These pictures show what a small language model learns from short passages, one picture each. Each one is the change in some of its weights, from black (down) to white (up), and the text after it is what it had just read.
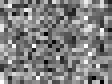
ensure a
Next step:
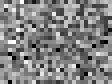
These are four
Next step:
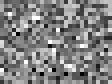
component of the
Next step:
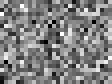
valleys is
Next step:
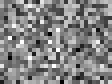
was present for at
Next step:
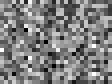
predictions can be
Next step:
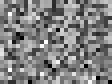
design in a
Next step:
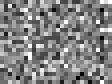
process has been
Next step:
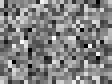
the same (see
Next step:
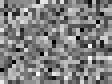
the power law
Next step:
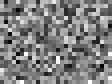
in terms of
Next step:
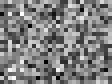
funded by
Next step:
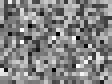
that the only possible
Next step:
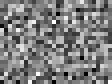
for each strip
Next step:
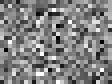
standard analytic
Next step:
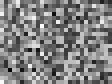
source to a
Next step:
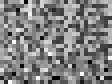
can only be
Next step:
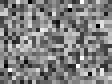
the decision
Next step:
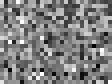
for a wide
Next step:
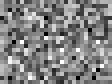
respect to
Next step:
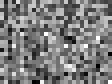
of about 1
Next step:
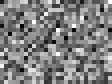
interacted by
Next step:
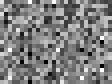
$t$ and
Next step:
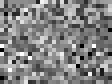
the calculation of
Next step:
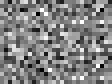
As well as for
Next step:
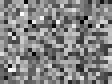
all temperatures,
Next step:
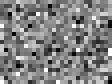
lie in these
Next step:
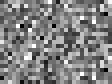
between sifted
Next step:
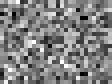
evolution with radiation
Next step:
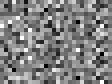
do induce
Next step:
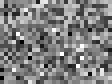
the kernel
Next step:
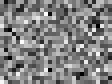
zero mode in
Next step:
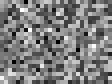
coordinates such
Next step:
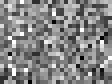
Therefore, on
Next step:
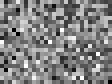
at the surface of
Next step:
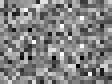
the pump
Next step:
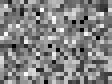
assisting in
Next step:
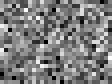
production processes
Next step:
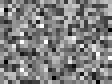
fixed over the
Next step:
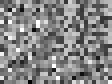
We shall use
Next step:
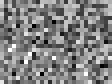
which we call
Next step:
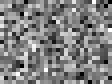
starts in the
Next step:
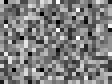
presented in the
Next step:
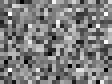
be decoded
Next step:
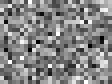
discussed above,
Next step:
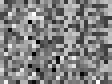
surface due to
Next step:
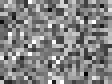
QSO &
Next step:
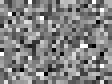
crust consists
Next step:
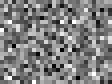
and cooling
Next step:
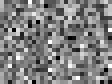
spectral function for
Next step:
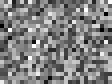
argument of
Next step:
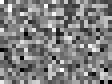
\\ \hline
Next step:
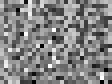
can we derive
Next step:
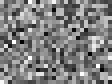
by users
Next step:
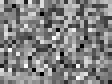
requires the
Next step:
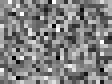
shift of the
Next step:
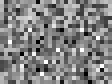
as it also
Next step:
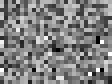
of the number of
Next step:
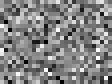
top production in
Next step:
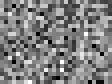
further constraint is
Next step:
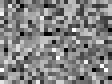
matrix $S$
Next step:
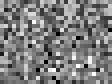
phase distributions
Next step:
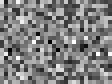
for mechanical
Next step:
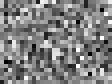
the symmetry
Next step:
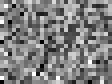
version generated
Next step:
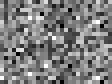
a summary
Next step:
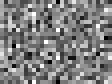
momentum and
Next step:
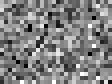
use of generated
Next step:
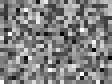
a fixed system
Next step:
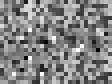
are found based on
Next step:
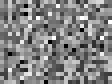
an addition of an
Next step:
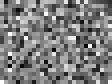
in different network
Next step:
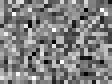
derive the
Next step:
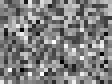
shows an error
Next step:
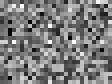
| Without
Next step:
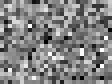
As the interaction
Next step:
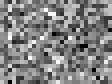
Data on
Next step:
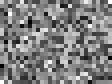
the cathode
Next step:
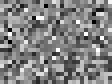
order $\pm 2
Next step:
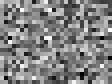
this work, the
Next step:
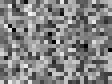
SNe are
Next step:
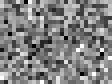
have limited
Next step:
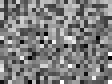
of boundary
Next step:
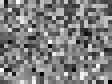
for the left
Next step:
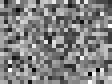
in the potential at
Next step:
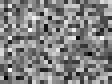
group result on the
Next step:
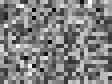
down some
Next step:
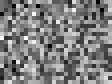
initial target
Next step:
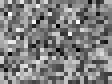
the fourth
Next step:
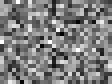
coils when
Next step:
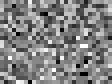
evaluation of a
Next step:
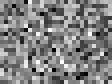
generates the
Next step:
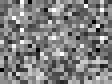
affected by
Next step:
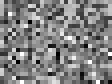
density distribution of the
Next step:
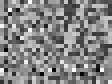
results on the
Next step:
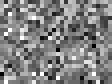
density increased with
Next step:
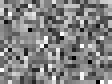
velocity ${\bf
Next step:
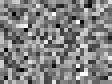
relation between the
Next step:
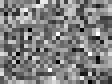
the general effects of
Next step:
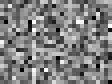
scale curve of
